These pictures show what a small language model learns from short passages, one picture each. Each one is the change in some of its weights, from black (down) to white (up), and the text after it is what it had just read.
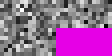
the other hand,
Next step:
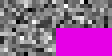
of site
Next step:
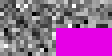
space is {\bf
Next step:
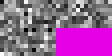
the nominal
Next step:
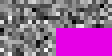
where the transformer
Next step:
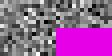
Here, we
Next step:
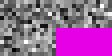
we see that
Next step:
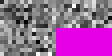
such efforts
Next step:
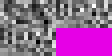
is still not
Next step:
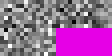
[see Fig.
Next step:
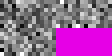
classes. This would
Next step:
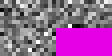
graph: \[
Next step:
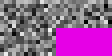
defined by the
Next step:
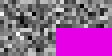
set to their
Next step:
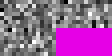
total power required by
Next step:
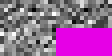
of foreign
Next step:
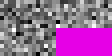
we illustrate our
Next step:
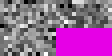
varies as a
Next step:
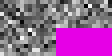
mixed with
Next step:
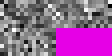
operations in the
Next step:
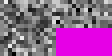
data locality.
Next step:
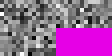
great interest. One
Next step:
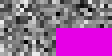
the cross product on
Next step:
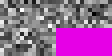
the tender
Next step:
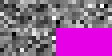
response compared to
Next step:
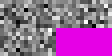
which we explain
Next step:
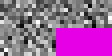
We now introduce
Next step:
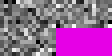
(2) gives
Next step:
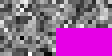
the homology groups
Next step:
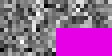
the developmental
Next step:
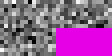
to looking
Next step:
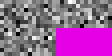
which in our case
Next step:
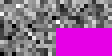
general opinion
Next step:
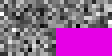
further applications in analysis
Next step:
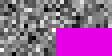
phase ($<
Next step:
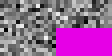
The HJB
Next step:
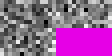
has a significant
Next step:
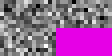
also been calculated using
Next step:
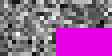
can act as
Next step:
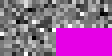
of morphologies for
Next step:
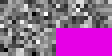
the reception of
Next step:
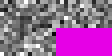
analysis. The factor
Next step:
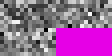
identities are
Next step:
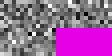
optimized with any
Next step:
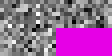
in AR
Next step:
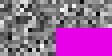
the highest
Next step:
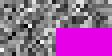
the similar method of
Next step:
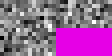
\item Let
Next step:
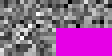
the HPC
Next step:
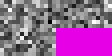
the well known fact
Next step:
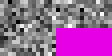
and odd
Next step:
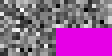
spectral information in the
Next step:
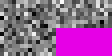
by the observed
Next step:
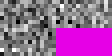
in Figure 3
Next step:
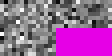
raising the efficiency
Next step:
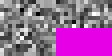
the BBM
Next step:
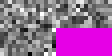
the fillers
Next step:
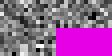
lead. Hence,
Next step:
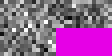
evidence shows that
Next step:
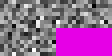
Now we
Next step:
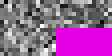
can be applied.
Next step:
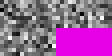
strength in the region
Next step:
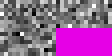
then also the following
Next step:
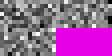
noise data for
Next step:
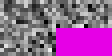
is represented by
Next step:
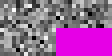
by factor of
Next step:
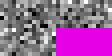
by $${\underline
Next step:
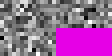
the total cross
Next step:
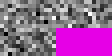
declares that
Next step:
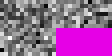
differences between these
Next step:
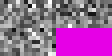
$Y$ with
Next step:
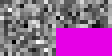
with varying
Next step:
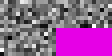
to note that this
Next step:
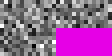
simulations. We thus
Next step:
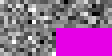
Series aim
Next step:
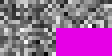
due to using both
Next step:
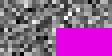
of the majority
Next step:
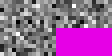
Society of
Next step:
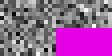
whose trace gives
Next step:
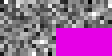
optimization considering a
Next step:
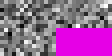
them. We
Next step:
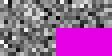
following table.\\
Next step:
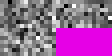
and ablation of
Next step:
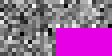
short period.
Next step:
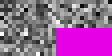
most of the parameter
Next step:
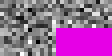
between TCL
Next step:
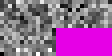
solution of the nonlinear
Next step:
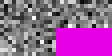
calculation and reduce
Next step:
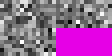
the spread within
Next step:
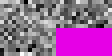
to [IR,
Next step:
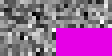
that generates an
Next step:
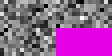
used. In the
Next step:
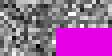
five process
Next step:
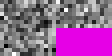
were found;
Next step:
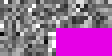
the tempo.
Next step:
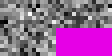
labelled while
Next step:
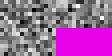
As shown in the
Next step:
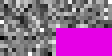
generalized eigenvalue
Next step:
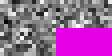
the thrust
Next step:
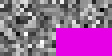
the algorithm.
